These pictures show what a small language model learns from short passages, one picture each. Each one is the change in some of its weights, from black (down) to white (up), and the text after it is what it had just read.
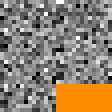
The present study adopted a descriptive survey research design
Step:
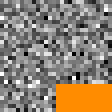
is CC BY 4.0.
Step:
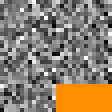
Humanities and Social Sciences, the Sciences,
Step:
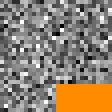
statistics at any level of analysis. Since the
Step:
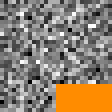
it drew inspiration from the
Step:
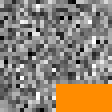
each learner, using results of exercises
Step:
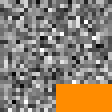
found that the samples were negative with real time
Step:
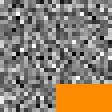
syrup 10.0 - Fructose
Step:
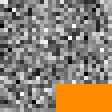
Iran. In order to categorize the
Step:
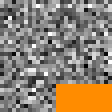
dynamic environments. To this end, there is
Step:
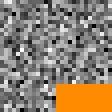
**B5 Engagement Method** comprises
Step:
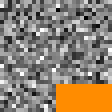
have been raised about how long this rapid
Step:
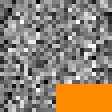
time under different experimental conditions for different subjects.
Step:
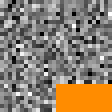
their physical and chemical changes; 2. The
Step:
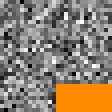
asterisk the five monitored signals and with
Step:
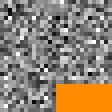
Li used feature ranking combined with adaptive
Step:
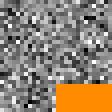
therapeutic opportunity. By degrading
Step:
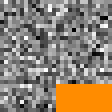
2.22 Central nervous system 8
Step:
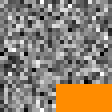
passages, the Cholangoid continued
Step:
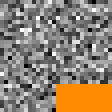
with the introduction of hybrids and new varieties
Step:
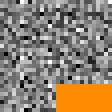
Brief title and description 2
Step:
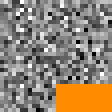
demonstrated by a practical case study, which shows
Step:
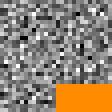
education is related with more say on age of
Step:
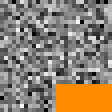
above. Scenario 1 assumes that
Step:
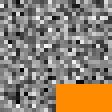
acids composition of the groups. Amino
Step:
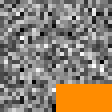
workers thanks to the miniaturization
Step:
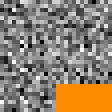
designed for a belt sander?),
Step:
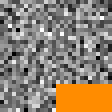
newly infected with viruses causing liver
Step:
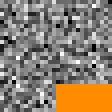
a library card - visit
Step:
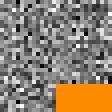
assembly also noted that the 42 Human
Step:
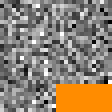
crisis was discussed. An important step in this
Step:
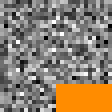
Salesperson strategy is at a high
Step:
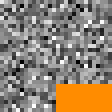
This results in a reduction of the effective normal
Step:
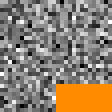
2000 images trained and 40 images tested. The
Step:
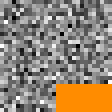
behaviors. This issue has become increasingly relevant as
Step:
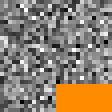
challenges to remote locations on the island.
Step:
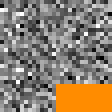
re-use. Furthermore, whether
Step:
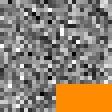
and verification portal were hosted in
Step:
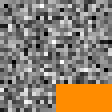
vagueness is to define the observation
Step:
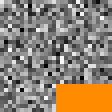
Taro Yamanes formula while simple
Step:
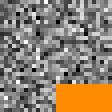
a for real estate [10]. The
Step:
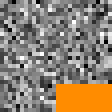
exciting layer to the retail setting.
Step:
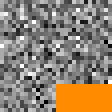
by insulin resistance in peripheral
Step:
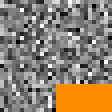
as *Xanthosma* sp.;
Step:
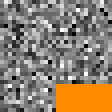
porosity was 21.4%. Table
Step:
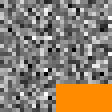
and industrial application. In its cooperation with
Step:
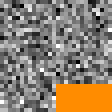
temperature with continuous spectral collection to determine how
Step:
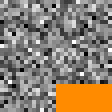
appointed as director. The bank
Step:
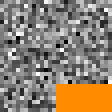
made into a herbal tea mixture
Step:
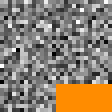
publication May 26, 2021; date of current
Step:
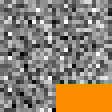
et al., 2019). UAM use cases
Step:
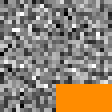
total CTs) and oak
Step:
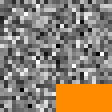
account for conditions they face. For instance,
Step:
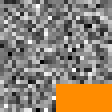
condition, shows, in contrast to its behaviour
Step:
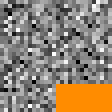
combination of responses. For instance, different
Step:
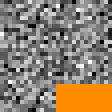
states of joy, fun,
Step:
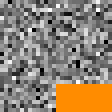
and reduces BNP levels in
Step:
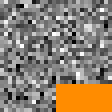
, Li Zhu ^{*} and
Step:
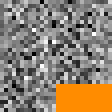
computing facilities: The rise of large data
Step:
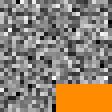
Affected rate (%) Male Black
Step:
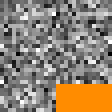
– social, sex, age,
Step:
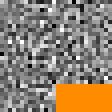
that the members agree to the fact that they
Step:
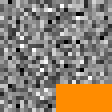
and maintain a highly coherent relationship with the
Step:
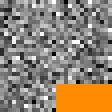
three most prestigious university rankings:
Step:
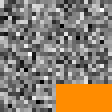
individuals and families. From this perspective, poverty
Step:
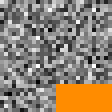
the use of measurement. The information however without
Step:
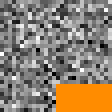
conversational interaction for which an
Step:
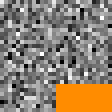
the complex are discussed from the results of chemical
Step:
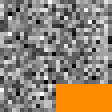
ABUL KALAM AZAD
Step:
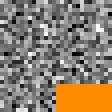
.Vogel's Textbook of
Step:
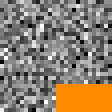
is hardly surprising, then,
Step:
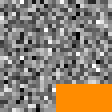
salesman problem (TSP). In
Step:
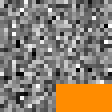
of activity of the Cinema House
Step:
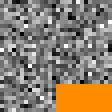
rail-to-rail comparator
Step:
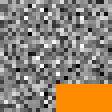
institutions, higher educational institution, Professional
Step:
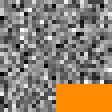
on the juvenile period of
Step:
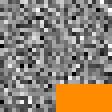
must lead to an increased cost of distribution.
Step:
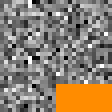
mineral oil and CSTE is same,
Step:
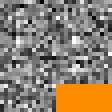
Telemedicine could help to work
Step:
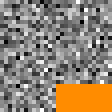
proxied by participating in public
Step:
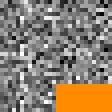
to investigate what the relationship of emotions and
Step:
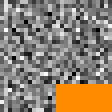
1.6.20 was employed as the
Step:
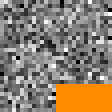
However, the current system of civil servants
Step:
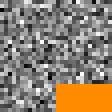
experiment about each of molding and a
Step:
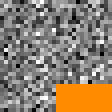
fundamental principles: building energy efficiency, system energy
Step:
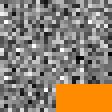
highly serpentinized damage zones;
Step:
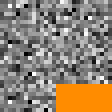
DESIGN Monte Carlo methods
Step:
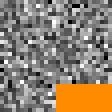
to ensure complete complexation. The aqueous phase
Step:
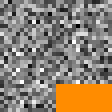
interviews and or movies or photo
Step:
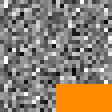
of Academic Motivation than urban area
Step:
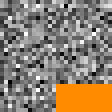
set of numbers, for example the orientation sensor
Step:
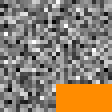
organism causing the infection is –
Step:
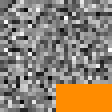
previously published or written by another person nor material
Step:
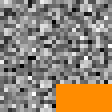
A higher DFS suggests a
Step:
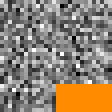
the sensor, the YOLOv4
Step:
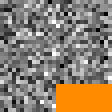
access to people with expertise (for example,
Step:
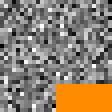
further increase of pH , whereas the adsorption of
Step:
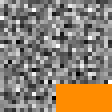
RCA) (Saslow G.
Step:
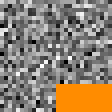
Cairo, Egypt,
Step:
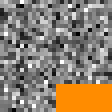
The proposed SAPSO algorithm is compared with
